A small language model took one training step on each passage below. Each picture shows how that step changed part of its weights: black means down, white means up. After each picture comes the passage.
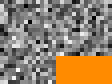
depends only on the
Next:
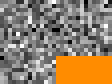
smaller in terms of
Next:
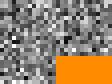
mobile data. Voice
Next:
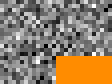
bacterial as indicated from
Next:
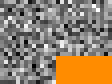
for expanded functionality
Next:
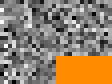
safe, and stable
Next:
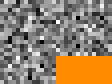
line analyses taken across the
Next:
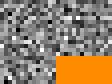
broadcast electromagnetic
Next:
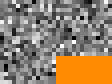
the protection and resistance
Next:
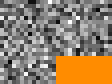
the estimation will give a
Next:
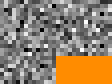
takes into account the addition
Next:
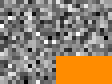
content from 0.35 to
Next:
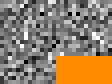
previous studies conducted in the
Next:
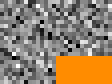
National Institute of Technical
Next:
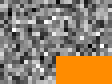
to a subgroup.
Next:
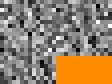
or randomisation, potentially
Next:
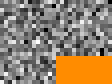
work package 6
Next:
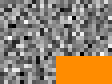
Conversely, we
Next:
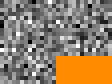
this problem by incorporating other
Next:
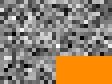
interface direct shear tests
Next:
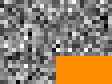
across all models by each
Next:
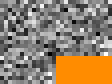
analysis, fund performance are some
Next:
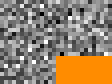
comparative time study was done
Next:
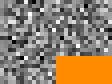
first order ones, they
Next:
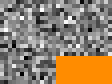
reaction occurs, and
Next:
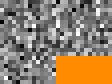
permissible current of
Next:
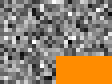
functionality, but also significant
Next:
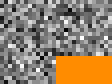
lumps. The developed
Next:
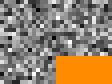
want to leave the
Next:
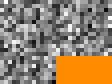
while 40% of participants
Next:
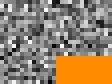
to Miller and
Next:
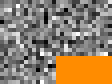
seen to outperform the
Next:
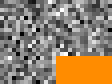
the retrofit
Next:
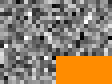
reproducible because of its
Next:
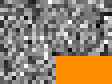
the computation across several
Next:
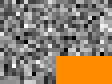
contracted variants.
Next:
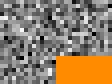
rely on standardized strategies
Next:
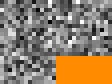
several considerations, especially in
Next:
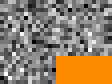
a larger part of the
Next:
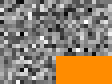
concentration was adjusted.
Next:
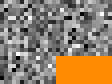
complex signal processing tasks while
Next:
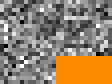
carried out consistently and
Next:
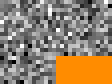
the same time protected by
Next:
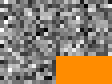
and expectations. Thus,
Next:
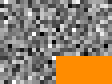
and prospects of cultural
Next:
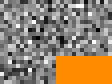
futures are facing
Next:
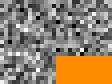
inspired by the
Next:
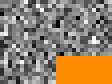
Zambia, 10 km
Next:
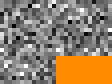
Training Procedure:
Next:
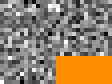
telepresence robot
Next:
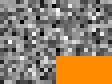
affective economies of
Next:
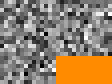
site type classification as a
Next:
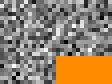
you advise participants what you
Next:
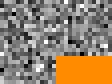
oversight into established
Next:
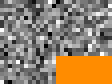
the first draft of the
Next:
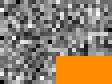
under the optimum conditions.
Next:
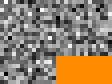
but also the starting point
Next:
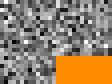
and the design and optimization
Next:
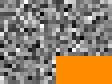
example, at time of
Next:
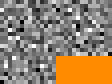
disorders which affect various
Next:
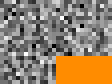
of SuperMC with
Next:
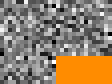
aspect of the building
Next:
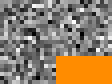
quantitative studies are recommended,
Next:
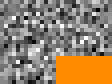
LAPD Latin
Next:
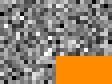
ANAS Institute of
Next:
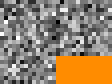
of applying a comprehensive approach
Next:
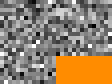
the author also studied the
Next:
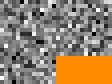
least one post-16
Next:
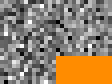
questionnaire is designed to measure the
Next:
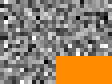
and apply strategies that enhance
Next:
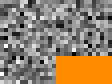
(CTA) and
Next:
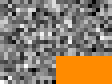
below 800 nm are
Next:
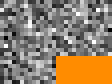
better or control and move
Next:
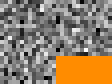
identified as a major concern now
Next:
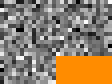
on an actual tractor
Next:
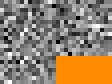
workload and work duration
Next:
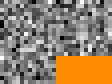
this work are compared with other
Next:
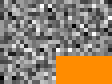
TCL results obtained by
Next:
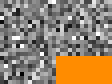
SV_o . The
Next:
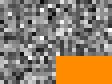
with minoxidil
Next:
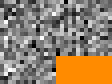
of omitting certain relevant
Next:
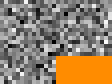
seeks to fill.
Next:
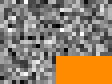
got the local evidence and
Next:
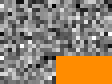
financial institutions and other relevant financial
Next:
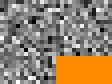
which is executed using
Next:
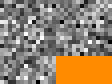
by ensuring the sustainability
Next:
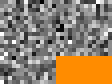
public not to panic and
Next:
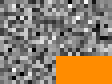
them to reside in that
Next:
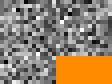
of unexploded
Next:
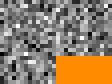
safety protocols (Table
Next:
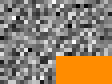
Performance using the
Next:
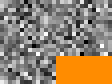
since you've completed
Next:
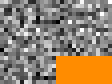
are represented together, as well
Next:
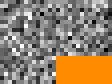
same meaning seized upon
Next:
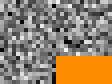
officials than to pay
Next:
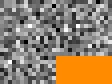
become a member of the
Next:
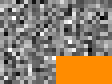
residual analysis was explored
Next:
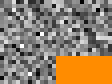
love that comes from
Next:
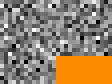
Within this framework, the
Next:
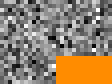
for a short time and left
